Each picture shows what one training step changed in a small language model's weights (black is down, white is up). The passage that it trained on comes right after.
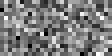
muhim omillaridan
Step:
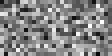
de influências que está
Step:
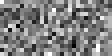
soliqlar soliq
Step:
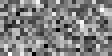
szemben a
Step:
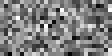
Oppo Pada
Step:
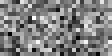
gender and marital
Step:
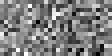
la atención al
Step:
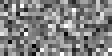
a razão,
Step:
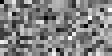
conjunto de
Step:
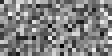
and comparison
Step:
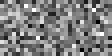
acceso a la
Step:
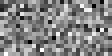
doctorado a
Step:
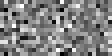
de atingir
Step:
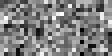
constitui como área
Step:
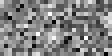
addition, it
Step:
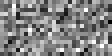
em desenvolvimento, com
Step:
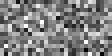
während der
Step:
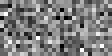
les finalités
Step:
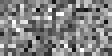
extraídos de
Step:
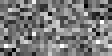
ega bir qancha
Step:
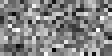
cette évolution
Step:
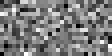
de la ECG
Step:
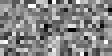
obstante, ser
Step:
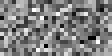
generar salidas
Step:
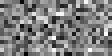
estão presentes nas
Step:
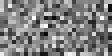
сходстве или
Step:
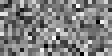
designed using
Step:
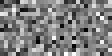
de la década
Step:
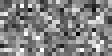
então que essas
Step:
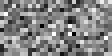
os fatores de
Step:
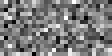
maqolalar va
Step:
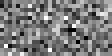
та виявляти
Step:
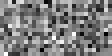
их детей.
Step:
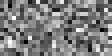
usos funcionales
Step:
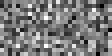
та ефективності
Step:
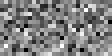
xalqaro huquq
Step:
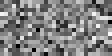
prevalência de
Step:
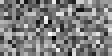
de către un
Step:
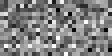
Aplicarea unui
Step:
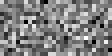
atención, ya
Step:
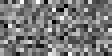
Bu esnada
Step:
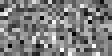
La evolución
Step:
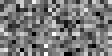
and How to
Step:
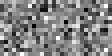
эффективность; - в
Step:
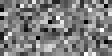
را به
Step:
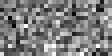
value, social
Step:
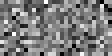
as dúas son
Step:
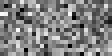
destas não contem
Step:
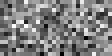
duyem li
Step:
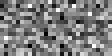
У заказниках
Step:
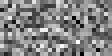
holda biz iqtisodiy
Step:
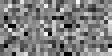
In P. J.
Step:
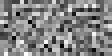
o comercial–
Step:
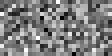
actividad actual
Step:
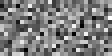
ЗВО у
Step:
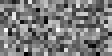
anglab yetish
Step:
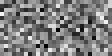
las normas e
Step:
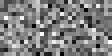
cijfers bij
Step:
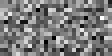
bilan qiymat
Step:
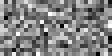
va hozirda
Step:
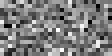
shu yo'llar
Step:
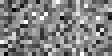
menção a esses
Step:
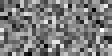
*cone* pada
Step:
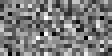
на ниска
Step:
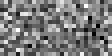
rivojlantiriladi. Bu
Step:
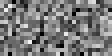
sikap yang
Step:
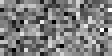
llegar a
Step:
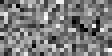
ou serviços Como
